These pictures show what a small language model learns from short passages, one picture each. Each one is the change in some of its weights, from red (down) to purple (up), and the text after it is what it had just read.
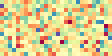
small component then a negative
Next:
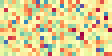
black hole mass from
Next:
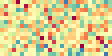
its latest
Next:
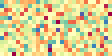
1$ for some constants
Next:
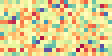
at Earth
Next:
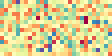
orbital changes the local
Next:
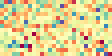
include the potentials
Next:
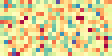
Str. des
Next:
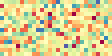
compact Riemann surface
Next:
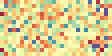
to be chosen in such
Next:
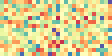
for a simple and
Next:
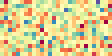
projected out by
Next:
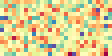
in $\Lambda$, as
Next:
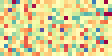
chaotic systems
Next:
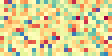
on the tangent vectors
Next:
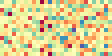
for advancing our
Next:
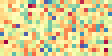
leads to a formally
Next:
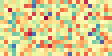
[~], the present
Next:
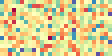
estimates (15):
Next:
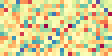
implies that $\overline{
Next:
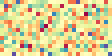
In principle, the class
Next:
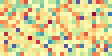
decompose the computational
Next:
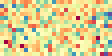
large enough. Then
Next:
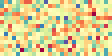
relax positions
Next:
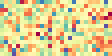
projective-injective module satisfying
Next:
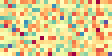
of the QCD phase
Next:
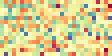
the involution $\lin
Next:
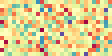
be sensitive to
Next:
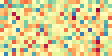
being interested as
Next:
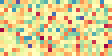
We then substitute the
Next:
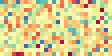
one has, setting
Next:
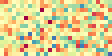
as the Monte
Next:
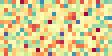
continuous with respect to
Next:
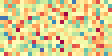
insight into how
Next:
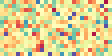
we turn to the
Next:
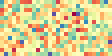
generalizations of
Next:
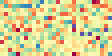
(b)}. Let us
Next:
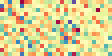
entertainment, and
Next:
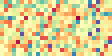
Sons Inc.,
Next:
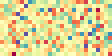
= {Stochastic
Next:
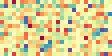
all time-dependent parameters
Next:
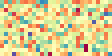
termed the affine
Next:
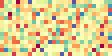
\ Letting $\eta
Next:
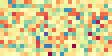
have zero Fourier
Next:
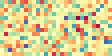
fit the eigenvalues of the
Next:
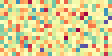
that the role of the
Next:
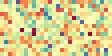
size control to rise
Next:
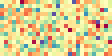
feel that our paper
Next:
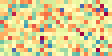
are allowed.
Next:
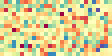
provides the usual
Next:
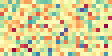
if the $\alpha$
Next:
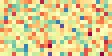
is straightforward
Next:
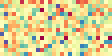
growth rate of the
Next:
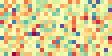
investigated: the
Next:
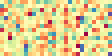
flat part of the
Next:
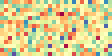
for supervised learning
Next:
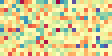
mapping from context label
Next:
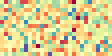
matching the
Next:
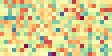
the presence and effects
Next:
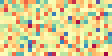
basis function vector, and
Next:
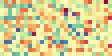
the irreducible character of
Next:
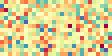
tightness of
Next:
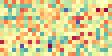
the non-thermal
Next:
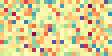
essentially equivalent to the
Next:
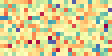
in such a way that
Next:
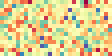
$M$ and
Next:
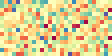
Since we observe that the
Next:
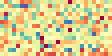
a specified distance
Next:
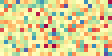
Convergence of the
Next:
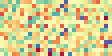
if the set of
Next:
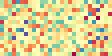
evaluate reconstruction
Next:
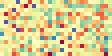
have shown that in principle
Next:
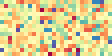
square brackets
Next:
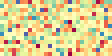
that $\omega_Z
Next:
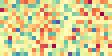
form of slice
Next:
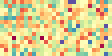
the vertical or
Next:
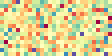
However, it can be
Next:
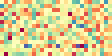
more involved spectrum of
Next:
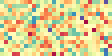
and homomorphisms can be
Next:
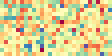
the meson fields,
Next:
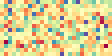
not just on the Lie
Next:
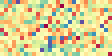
To evaluate the performance
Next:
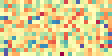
invariants of
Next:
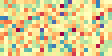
in the bound state,
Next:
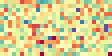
planes in three dimensional
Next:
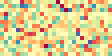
a macroscopic
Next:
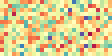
is proportional to
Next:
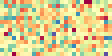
the corrector step given
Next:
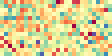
the stationary
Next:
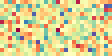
standing assumption of
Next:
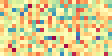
the claim follows by
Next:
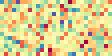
This result was used many
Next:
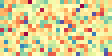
$i$th element
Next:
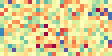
when $\delta_1
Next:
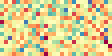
further discuss how one can
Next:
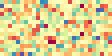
few million
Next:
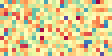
expected to vary with
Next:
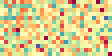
the free energy, is
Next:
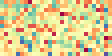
which is less than the
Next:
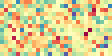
sets $F \in
